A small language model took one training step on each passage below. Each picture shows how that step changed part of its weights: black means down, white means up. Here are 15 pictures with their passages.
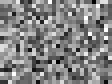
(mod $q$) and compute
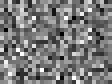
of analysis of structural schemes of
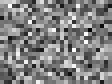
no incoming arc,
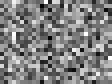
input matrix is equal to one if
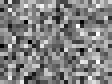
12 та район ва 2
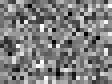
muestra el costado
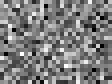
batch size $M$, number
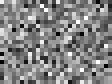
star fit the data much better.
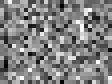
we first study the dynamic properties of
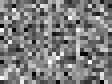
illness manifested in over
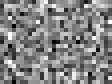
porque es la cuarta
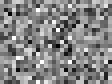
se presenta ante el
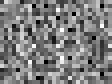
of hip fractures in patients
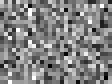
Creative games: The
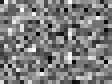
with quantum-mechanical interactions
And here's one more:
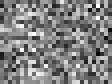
micro-bunching structure in
